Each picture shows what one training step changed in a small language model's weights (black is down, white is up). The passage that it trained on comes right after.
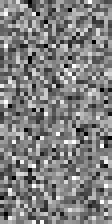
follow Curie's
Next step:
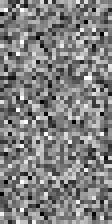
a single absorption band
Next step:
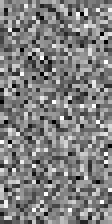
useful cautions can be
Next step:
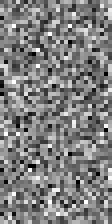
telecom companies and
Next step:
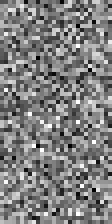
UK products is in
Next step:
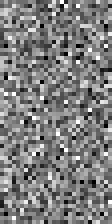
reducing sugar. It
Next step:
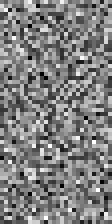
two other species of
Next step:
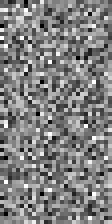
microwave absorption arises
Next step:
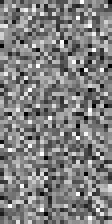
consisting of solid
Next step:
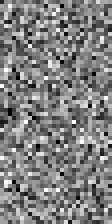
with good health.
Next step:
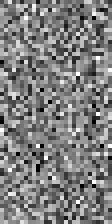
N_i is the
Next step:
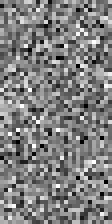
First of all, this
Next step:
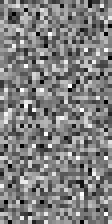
(PIP) for
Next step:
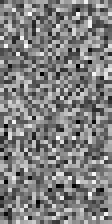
the globular
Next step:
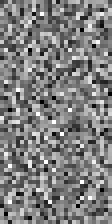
the ARAI is
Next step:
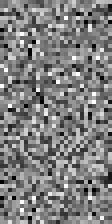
when the dip value becomes
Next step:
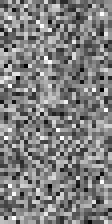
learning on students'
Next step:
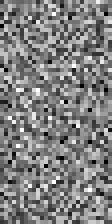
to $k$ with
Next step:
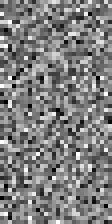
\times 25 \times
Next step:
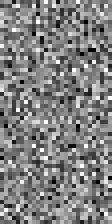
seconds for different algorithms and
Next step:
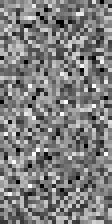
resource held by some other
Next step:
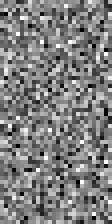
The sex ratios or age
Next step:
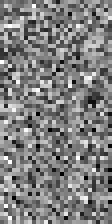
than is normally
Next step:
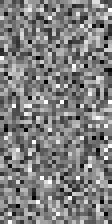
an inductive approach
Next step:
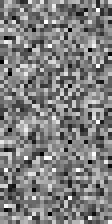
halfwidth for a
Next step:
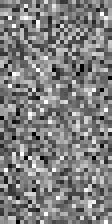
students on a regular
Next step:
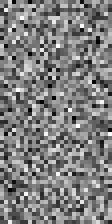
the Division of
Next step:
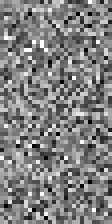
At this frequency, the
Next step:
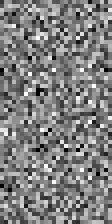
and are found to be
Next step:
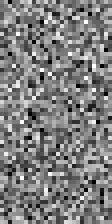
Find the similarity score
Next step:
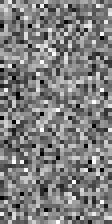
4 weeks; -
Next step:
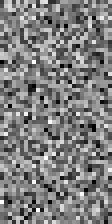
of years. A simple
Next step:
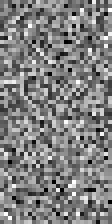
than problematising
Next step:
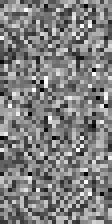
blank activity. The
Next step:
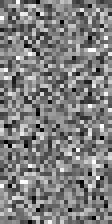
terminology for the
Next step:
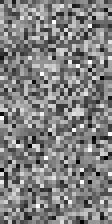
data and information at the
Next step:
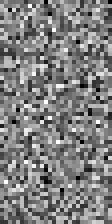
of hard scattering processes at
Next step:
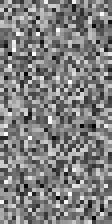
on the economy.
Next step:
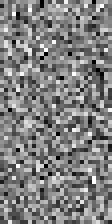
the Fuzzy
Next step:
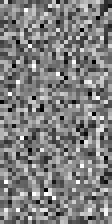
using extended X-ray
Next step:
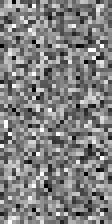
patterns of acceptance,
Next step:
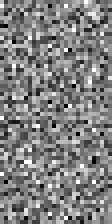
LS Between
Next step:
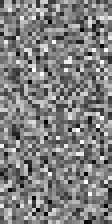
of the coupler
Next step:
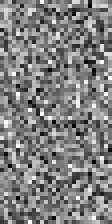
the overall appearance of
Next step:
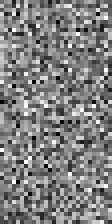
Key comparisons\\
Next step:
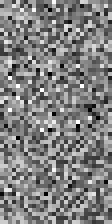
actual room, and
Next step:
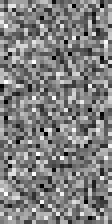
worked' wire
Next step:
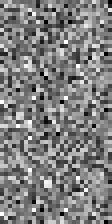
made substantial progress in
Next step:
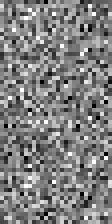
entrepreneurs and
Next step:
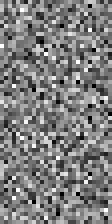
disease view features based on
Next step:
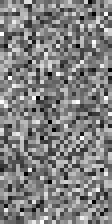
field configurations. Both,
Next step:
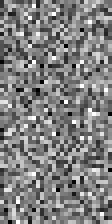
to determine the full
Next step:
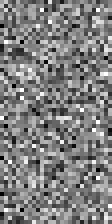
intrinsic physics of electric
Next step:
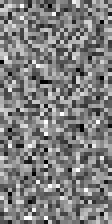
may allow for such a
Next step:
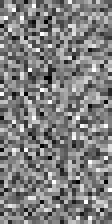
collide with any
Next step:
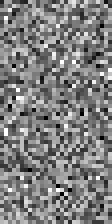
$(c)$ from bottom
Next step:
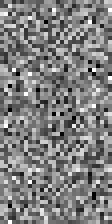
competence is the ability
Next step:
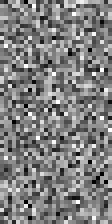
Blood Pressure among
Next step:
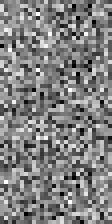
data management services on their
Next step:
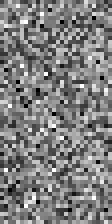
was to perform a
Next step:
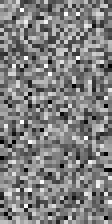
Percent Low level
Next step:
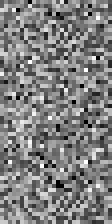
energy $\Lambda$ remains
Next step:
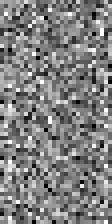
level of education.
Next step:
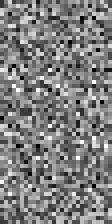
is necessary to write down
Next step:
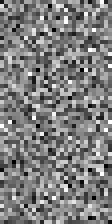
funds by creating
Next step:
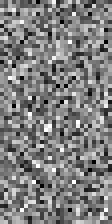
modes in more complicated
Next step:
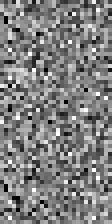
Moreover, hierarchical
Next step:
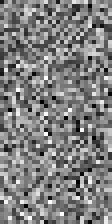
the first stage of labor
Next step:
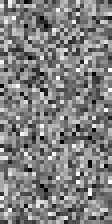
wet gel was
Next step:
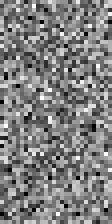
hierarchies. By
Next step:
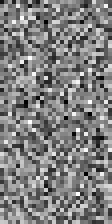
outcome of the happen
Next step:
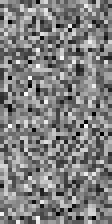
main text were obtained from
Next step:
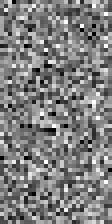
artificial vision as a
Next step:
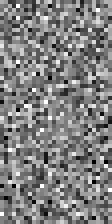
of urban residents}
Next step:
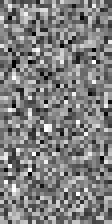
for example in the case
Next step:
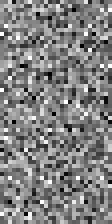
Sweden, in
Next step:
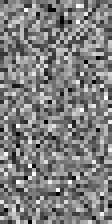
velocities of the surrounding
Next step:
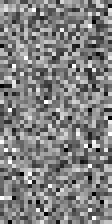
20% water that the
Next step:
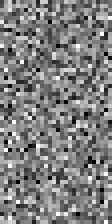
of education must be effective
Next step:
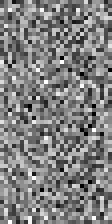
in the phases of data
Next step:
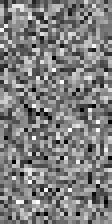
application in relation to the
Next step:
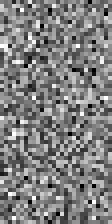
conductance.} It is
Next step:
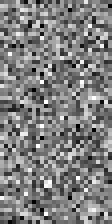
patient was significantly lower in
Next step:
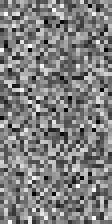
in the current research is
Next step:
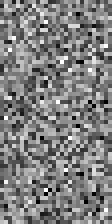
where most of the
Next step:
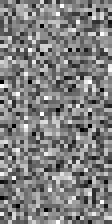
4 EPR for
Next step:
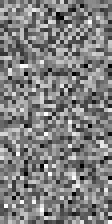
energy resolution ($\sim
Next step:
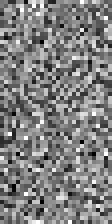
the finite size of a
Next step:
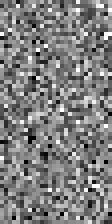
regular in terrals as
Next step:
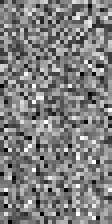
the sign is relative to
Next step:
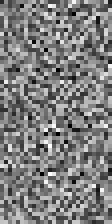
strictly following the algorithm
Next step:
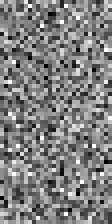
take different marketing theories
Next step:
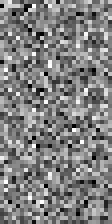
i.e. the
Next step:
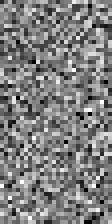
the expression for first moment
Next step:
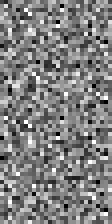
how trustworthy the
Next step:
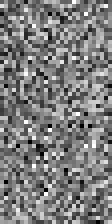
we conservatively estimate an
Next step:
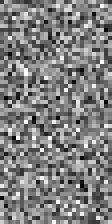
universe generic for small
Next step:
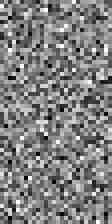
step of $dt =
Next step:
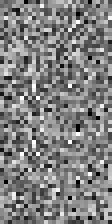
coincidence rate and
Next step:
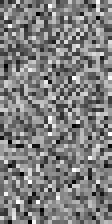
accordance with the theoretical
